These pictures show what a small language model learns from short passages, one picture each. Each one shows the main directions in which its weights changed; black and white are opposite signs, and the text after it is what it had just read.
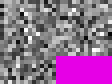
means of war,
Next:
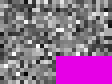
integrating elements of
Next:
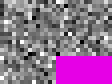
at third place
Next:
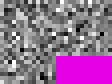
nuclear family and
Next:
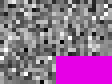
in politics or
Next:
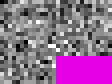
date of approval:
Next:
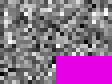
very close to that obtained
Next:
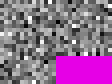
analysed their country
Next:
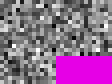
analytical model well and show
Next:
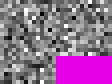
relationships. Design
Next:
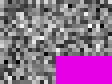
transmission and the other
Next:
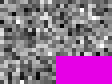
foreign languages
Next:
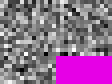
less hospital
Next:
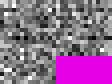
Tourism products
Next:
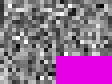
Research, ed. N
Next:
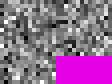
to the animal
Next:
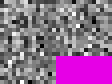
of learning languages
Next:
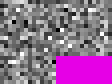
and retention as it
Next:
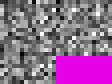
May, June
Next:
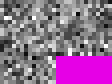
0 to the method when an
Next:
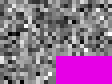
increase in the material curtain
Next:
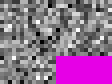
have attracted the
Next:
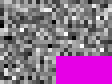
Collection DA
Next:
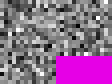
the observation [6]
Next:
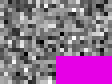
the best fit.
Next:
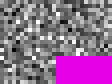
in the system. One
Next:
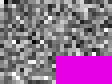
in Figure 4. Figure
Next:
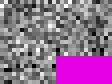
an example of practical use
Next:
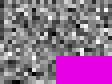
learning from secondary school into
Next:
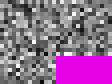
to detect and identify
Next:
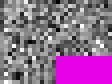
place it into a
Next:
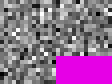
should be addressed:
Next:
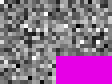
in cloth sizing
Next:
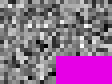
a reserve unit
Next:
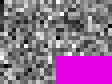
Management, change management
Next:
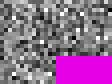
equations completely.
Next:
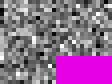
EU Mission through their
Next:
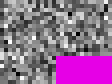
data gaps,
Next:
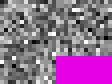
effect on the fibre
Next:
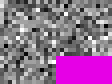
post-test in both
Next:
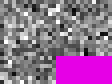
Special Needs
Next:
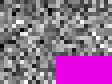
appropriate to do
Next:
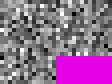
of the soul over the
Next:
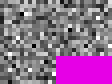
not necessarily apply
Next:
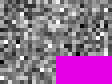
convolution, can
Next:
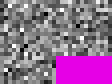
Data collection will be
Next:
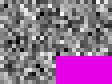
2 weeks for
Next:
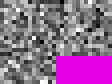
of a particular lesson.
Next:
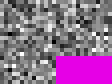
a prediction of the
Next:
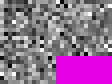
path but a policy that
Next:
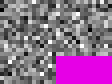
improve inland waterway
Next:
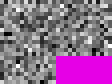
ordering and are therefore
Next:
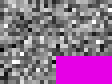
data were analyzed in
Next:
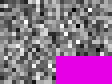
and rare variant
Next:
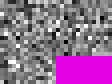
in which the reaction
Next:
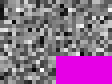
paying for them and
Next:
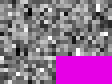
to Scheduled
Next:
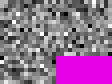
considerable awareness was
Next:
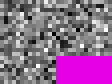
analysis product. An
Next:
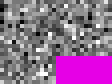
Law Hons.),
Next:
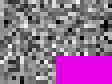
between the male students
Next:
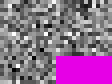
intellectual content.
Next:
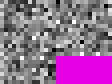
it allows us to
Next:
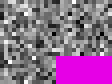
to describe the business
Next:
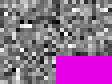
EV charging
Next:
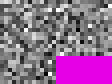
burette was well
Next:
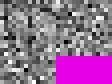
methanol to
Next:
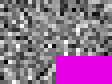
solution, on treating with
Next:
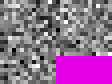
+ social validation +
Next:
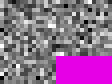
referred to as full
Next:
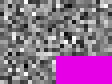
digitalisation enables
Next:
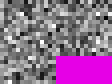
selected for this research.
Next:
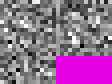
higher proficiencies in
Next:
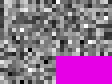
Previous evidence
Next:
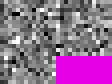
its hydrophilic
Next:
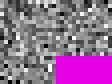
the JCPDS
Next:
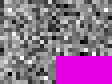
criteria for one of
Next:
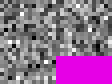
accompany the
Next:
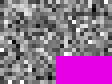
difference. To test the
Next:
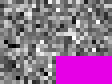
differences, for example,
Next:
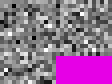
great care have to be
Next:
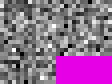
room temperature without any
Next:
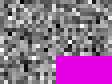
By default,
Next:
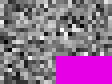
its additional files.
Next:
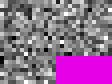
risks $\Delta
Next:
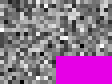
the species and the
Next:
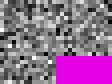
an even greater decrease
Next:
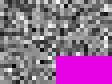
correction of
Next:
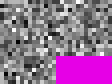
and to protect the
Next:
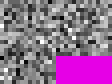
1.2 A function f
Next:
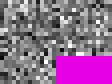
Restricting the analysis
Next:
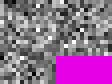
equality to unlock
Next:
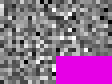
7 rate of platform
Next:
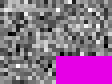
processed waveforms
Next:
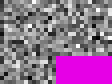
abalone farm,
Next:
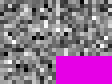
Ecopot for field
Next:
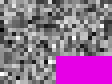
an SMT solver
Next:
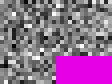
support hybrid
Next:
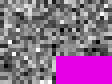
some recent studies have
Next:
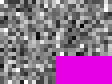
onion variety across all
